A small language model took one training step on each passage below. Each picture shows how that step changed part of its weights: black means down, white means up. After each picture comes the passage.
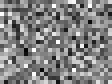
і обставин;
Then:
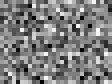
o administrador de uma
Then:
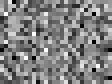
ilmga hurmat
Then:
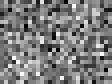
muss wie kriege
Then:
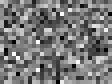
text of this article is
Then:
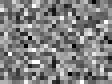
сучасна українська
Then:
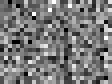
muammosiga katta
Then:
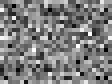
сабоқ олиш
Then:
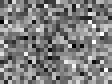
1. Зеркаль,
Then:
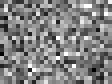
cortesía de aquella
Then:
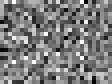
urushi yillarida
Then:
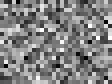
de gran importancia,
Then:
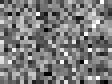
Теория и практика
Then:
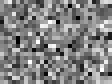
для координації
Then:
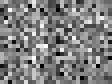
haqiqiy qahramon
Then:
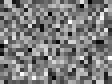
bank „het toch
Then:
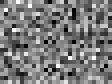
давлат ҳар доим
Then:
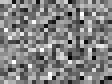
y ello se hace
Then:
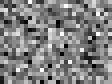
что ключевые слова
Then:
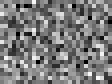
davlatlarning jinoiy
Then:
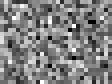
que se están trabajando de
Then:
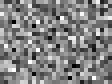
d'occupation du
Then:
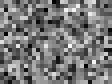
bertindak sebagai
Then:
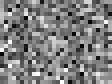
áreas urbanas y
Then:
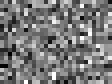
secara aman dan tidak
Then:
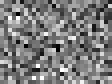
fikrlar rivojida
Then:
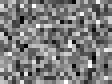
Бён Юна
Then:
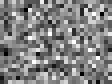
laureate, South
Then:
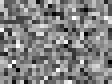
зависимости от
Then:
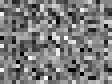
atividades lúdicas,
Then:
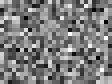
bibi seshanba
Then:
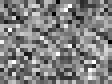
упровадження у
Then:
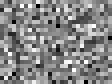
La transparence : la
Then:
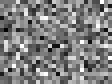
bu dasturlarni ta'lim
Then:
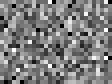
Doctor of Economics, Professor
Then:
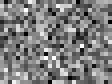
médio e o custo
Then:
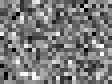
shunday kirish
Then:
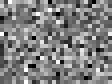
O'quvchilar: Va
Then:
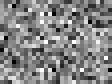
zu einer allgemeinen
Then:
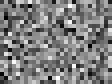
shakllantirgan. Hisor
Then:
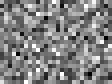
und Festlaune 15
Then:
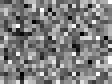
artigos estão publicados em
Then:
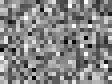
й локалізацію
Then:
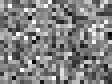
престижное положение
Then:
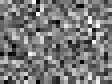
sólo se pretende
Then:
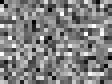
що є найменшим
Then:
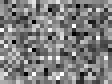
derechos sociales, que
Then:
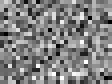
eng zo'r olim
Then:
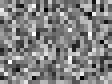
tutela, ma come
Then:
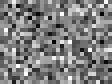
die vooral lenen,
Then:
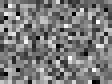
usullarini ishora orqali
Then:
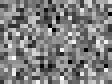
забезпечення високого
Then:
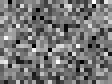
projetos residenciais
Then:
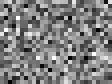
erken yaşlarında
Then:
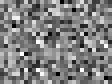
ko'lamini oshirish; -
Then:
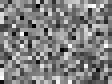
500 étudiants ont
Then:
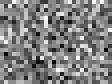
faol ijodkorga
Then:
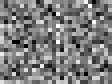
бўлиб, унга
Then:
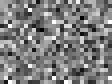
sustentáveis só
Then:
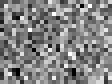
avaliação proposta
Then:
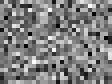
la Educación Superior
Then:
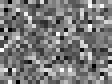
una amenaza al
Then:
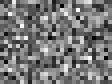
masalasi badiiy
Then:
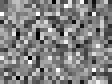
kamligining guvohi
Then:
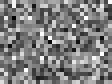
animações em Flash,
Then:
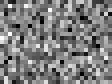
Aile Konsepti.
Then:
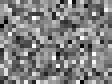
Contabilidad Pública
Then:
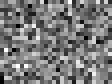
Dimana Akar Dari
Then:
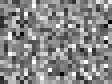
el tipo de parto y el
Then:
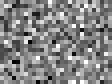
divers à son érosion et
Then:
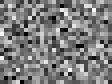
development of small
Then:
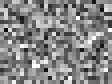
душа находит в
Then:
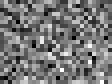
diri sepenuhnya
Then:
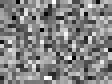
hay tambien intermedio entre
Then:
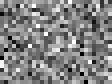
4. Мустанов,
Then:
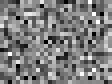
давлением. Но
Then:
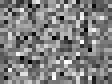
hamda konsistensiyasi
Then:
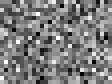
с. 2. Soliyev
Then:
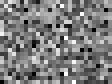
Crédito da
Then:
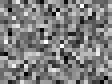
тому числі що
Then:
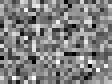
O CANTEIRO
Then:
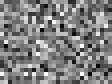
ular vujudga kelgan
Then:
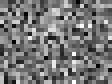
moradoras(os) da
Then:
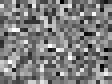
ma'lumotlari milliy
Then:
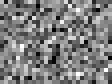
finalidad se tuvo
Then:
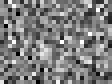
darsida uni tahlil qilish
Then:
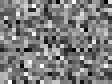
maxsus turi –
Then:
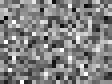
uning xotirasi
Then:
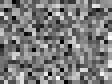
cet animal.
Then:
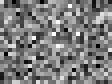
problemas emocionais e
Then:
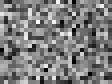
of Ukraine; on
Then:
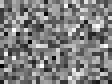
o'z ifodasini
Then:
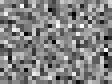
devendo ser tomado como
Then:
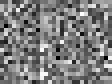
insonga turlicha
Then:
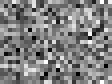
були люди вiком
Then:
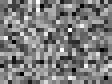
восьми знаків
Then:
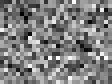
Tributário, pela
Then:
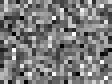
по привлечению
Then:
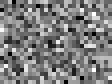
Смитом, но
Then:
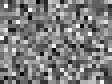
tiveram reserva
